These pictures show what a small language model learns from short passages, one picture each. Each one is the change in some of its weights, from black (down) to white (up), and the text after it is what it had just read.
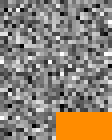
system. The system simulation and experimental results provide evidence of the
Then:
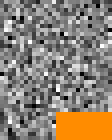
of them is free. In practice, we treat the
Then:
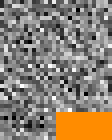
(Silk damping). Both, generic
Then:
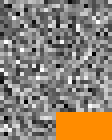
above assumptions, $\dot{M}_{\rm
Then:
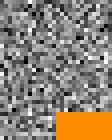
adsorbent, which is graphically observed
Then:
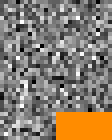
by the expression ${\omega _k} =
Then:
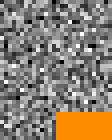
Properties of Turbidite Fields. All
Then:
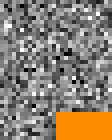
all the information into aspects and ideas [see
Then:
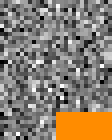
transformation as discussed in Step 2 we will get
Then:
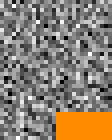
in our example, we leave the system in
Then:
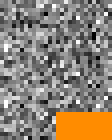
x} \right.} \right) =
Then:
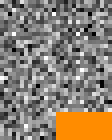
Effusion, Hypothyroidism,
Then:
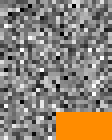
than the existing ones. The reason behind this is
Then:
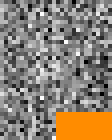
culture for both educators and learners. For
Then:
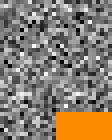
error is due to the usage of the incorrect
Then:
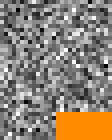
step, the mean concentrations of bacterial and
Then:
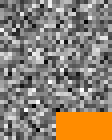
says that *“We have some codes
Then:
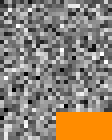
its objectives, the artifacts that are
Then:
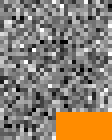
of detected events above some threshold fluence $\fobs$
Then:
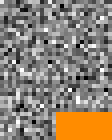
is long and thin, and is curved toward the
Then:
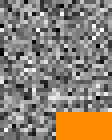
will be commented on later. Let $\rho$
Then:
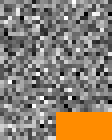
and if a specific strategy $x=x_0$
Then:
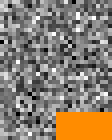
2014). Closed or structured
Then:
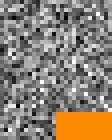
assist users in the training and prediction tasks of
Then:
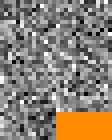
terraforming, and creating conditions for
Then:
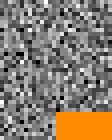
E_i - E_f )\alpha }
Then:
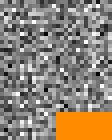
this assignment and this assignment only, we will be
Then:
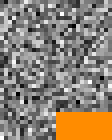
made, antibacterial therapy was started
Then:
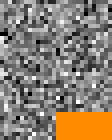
pixel, reaching 200~ps at 100
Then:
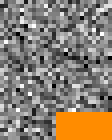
calculated the average editing time and interrelate the amount
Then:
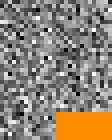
et al. (2004) who suggested that water table
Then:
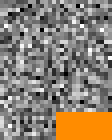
than the equilibrium one at the boundary, we observe
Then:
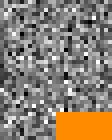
free; pterygium surgery;
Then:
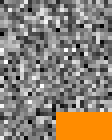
protocols to establish Tetiaroa as a
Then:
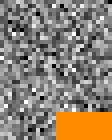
lemma is produced by structural derivation from the
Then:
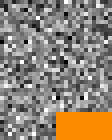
flat branes into $\NW_6$
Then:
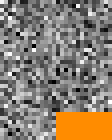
meV for the A and B excitonic peaks.
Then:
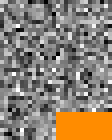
with the susceptibility result. Moreover the
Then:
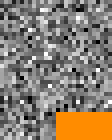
comprehension serves as a cognitive
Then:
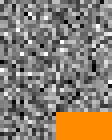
are associated with a sequence of integers (rank numbers
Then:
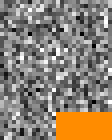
above), courtesy of Lawrence
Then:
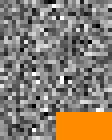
and data classification [10]. Unsupervised
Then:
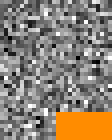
description of SOC in oxide
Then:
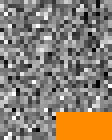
sensor node consists of one or more
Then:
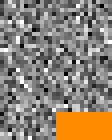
and development of training programmes, better implementation monitoring
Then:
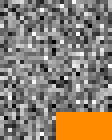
macro, Sztompka
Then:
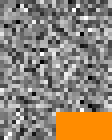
efficacy and safety of a gel formulation
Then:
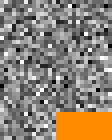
The BBH sample is expected to be doubled,
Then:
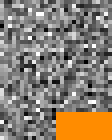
susceptibility and the renormalized chiral
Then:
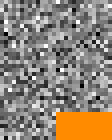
inequivalent extensions are those considered when
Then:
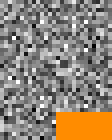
\label{A2all} \end{figure}
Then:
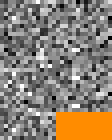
$x_+$ and $x_-$ determine the stability
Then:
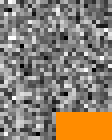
for the Moon and the Sun respectively at the
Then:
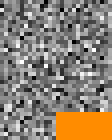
system of ideological and political education is a
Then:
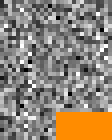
degradation caused by cumulative
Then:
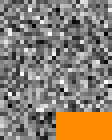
large number of pulses. The opposite is true for
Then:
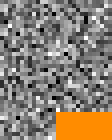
detail (43%), 8. Empathy
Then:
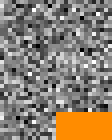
answered - Using new innovative research approaches
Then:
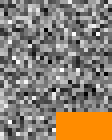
queries or problems. His proactive role
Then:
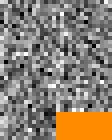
spatial details—an essential capability for accurate medical
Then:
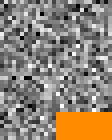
W-structure, in particular, the dips
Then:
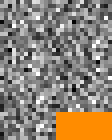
The authors Katz & Kahn view
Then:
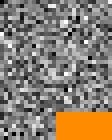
of Chinese children and their interactions with those
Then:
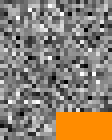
transaction features and actual fraud transactions in
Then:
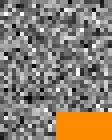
real time (number of Diesel generator
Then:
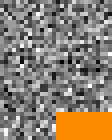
a generical $x$ direction of the velocity component).
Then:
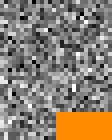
length responses for indentation cracks in air
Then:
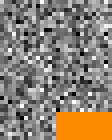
However, on long timescales it introduces only a
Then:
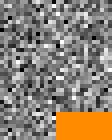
European Convention of Human Rights, right
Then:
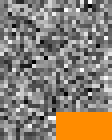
interval, adopting the phase corresponding to the minimum magnitude
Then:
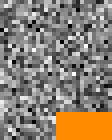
outage probability for the no-fading and
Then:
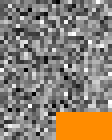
black holes since they are well known in the literature.
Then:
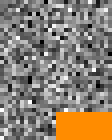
tool to achieve precise control over the trajectory of
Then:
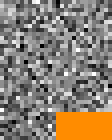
between technical performance and ethical considerations
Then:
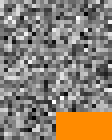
positron and electron fluxes are sensitive to the
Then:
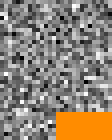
conclude that within the conventional theoretical framework, we can
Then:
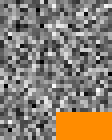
setup with backlight method to capture the damage
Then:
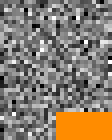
\begin{equation} {\cal R}\approx -\kappa
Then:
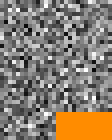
In: Albert S. J. & R.
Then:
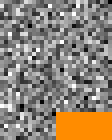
results from a student's scientific and
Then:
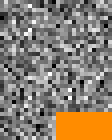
IoMT devices, or (iii)
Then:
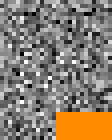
Thus, stronger nonreciprocity require higher
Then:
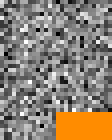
unique peer-reviewed English-language
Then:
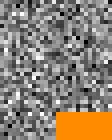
3000)$ in the panels (c) and
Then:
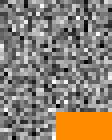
repeated in three dimensions on a lattice. The
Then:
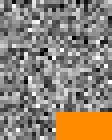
$10^8$ fermions in an
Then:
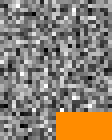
and DFS on two directed
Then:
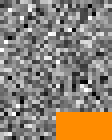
were retweeted or posted by partners,
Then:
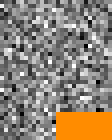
of documents focused on analyzing and
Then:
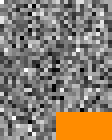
about "regional revitalization," this
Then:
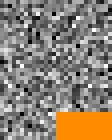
pesticides on cultivated area causes
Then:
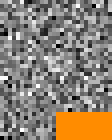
Masi, 1929 in Russia,
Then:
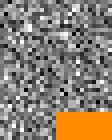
to observe outcomes? Phase 1.a
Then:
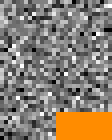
tends to zero for a standard Glauber dynamics
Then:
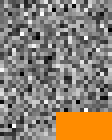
Khiva for some time. In order to
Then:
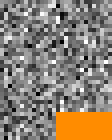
model inputs are: - Number of parallel
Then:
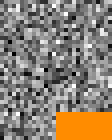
into kinetic energy of the particles in the process of
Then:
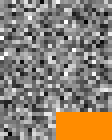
The proposed static and dynamic representations, named as
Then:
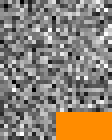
$Q_i^0$ obtained at zero
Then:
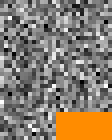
liquids and integration with the operando system
